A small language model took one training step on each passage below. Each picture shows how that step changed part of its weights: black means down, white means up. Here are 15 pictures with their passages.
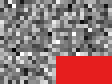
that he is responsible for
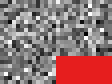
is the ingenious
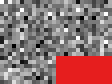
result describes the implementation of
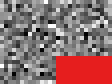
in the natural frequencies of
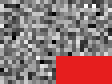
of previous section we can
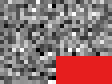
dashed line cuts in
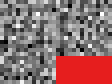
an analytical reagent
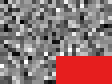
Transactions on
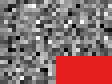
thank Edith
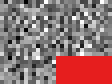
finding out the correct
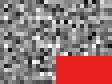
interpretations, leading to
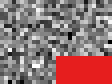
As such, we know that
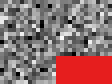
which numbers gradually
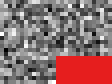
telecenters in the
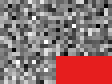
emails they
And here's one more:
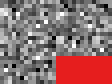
facilitate telemetry
